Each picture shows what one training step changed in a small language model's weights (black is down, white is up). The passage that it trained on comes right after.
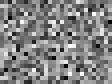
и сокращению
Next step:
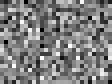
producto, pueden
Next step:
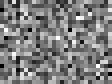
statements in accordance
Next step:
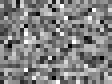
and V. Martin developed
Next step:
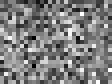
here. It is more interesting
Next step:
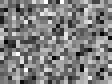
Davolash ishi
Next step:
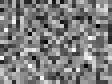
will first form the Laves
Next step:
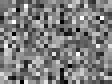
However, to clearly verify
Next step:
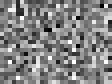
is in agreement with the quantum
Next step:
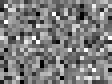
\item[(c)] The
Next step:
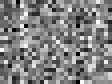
and to the long term development of
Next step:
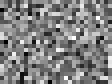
Such a band structure corresponds
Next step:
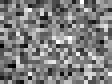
model are changed. This is
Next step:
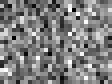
than systematic,
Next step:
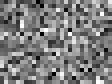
not available at the time of our
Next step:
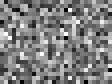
a -7V pulse
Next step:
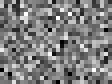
of Queyranne's
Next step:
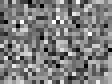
simple options retaining
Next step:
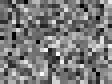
valued as a component of the
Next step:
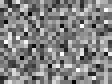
zinco é aplicada
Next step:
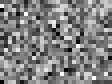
на рис. 8.
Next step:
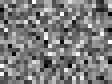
Review & Editing
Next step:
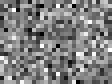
The covariance between different
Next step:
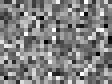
deb atashgan. Bu
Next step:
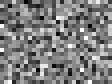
symmetry. SAED
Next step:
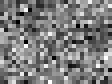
this task occurs only
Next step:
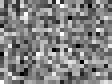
of the local ISM but
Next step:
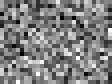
the troughs in the
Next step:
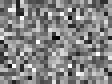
is found in the outer regions
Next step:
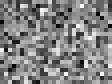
CFD technique the behavior
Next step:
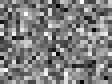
impurity. Further
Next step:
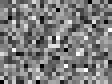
para mitigar os
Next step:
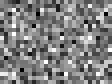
$T^* \simeq
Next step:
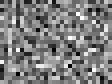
will obtain a training dataset where
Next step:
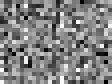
Bethe equations boils
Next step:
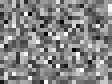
wall and fluid,
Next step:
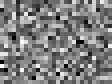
injection into the spinal
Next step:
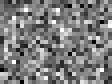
us adapt to changing
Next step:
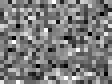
Свинцова А.
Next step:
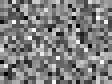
El Proyecto Gran
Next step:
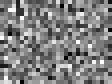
is equal to average of the
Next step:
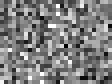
stencil-like updates
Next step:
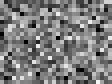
a closed Fermi
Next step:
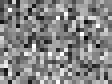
versus digital buying
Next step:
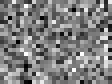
students' discourse about how
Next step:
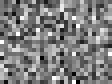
with the Schwarzschild
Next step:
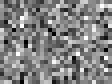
to have an almost zero
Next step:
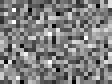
Therefore, this study focuses on
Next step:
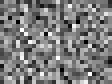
these discs evolved in
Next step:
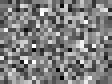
COVID-19 on
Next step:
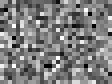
second night). Any uncertainty
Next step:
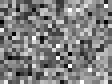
Venture Capital,
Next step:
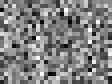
\author{R. R.
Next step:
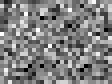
side indicate whether this
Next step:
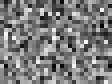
model of comprehensive
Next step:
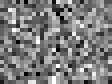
peak are $E_p$
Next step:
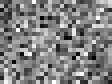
yet they are clearly
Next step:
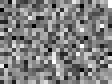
geodesic disks as time
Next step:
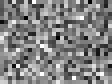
Participation Methods
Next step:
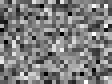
Computer. W: I
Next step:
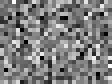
sciences de la vie,
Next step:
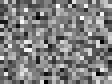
cross-relaxation between
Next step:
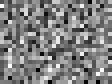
va so‘ngra
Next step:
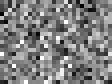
spherically symmetric, point
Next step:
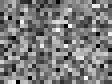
someone who doesn't
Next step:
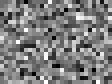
dominated by contributions from the
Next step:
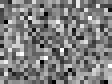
davra atrofida
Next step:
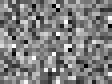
el más activo y con
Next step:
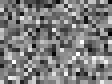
that the emitter during the
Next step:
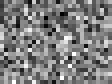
volume reduction The isolated
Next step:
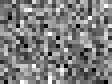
critique de Lane,
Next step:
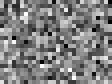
of Guitarists with
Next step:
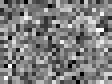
up their DNA.
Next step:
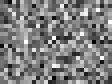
reinforcing increases in
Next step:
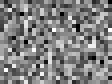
tashqiq ishlar,
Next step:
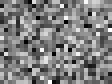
analyzes the intersection points
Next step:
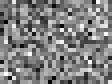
economic system of the region, material
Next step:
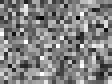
services, shielded
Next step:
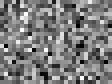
of high school students in
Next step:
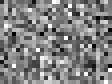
libertação, que
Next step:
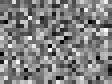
incidence of caries in
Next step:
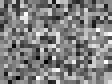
of its prediction for the
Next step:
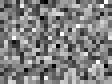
at a dose 40
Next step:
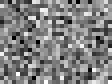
Economy PC1
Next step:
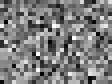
insufficient. Many
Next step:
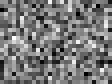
may alleviate these
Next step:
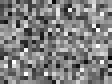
removal process, calculations
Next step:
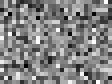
cosegmentation and shape
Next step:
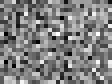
approaches and thought processes
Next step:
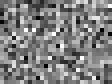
its working on multiple cloud
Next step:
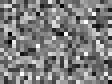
с 2 запасными
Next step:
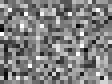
- At last, there are
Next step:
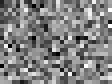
accomplished in the context
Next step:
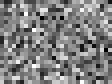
sizes the exponent
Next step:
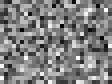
vrednosti in zato
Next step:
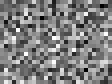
ideas and perspectives
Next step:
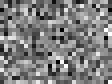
ang mga Pilipino
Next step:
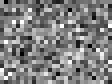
given by \begin{equation}
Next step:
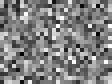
of the BMS RIs
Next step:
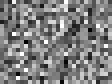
los procedimientos de
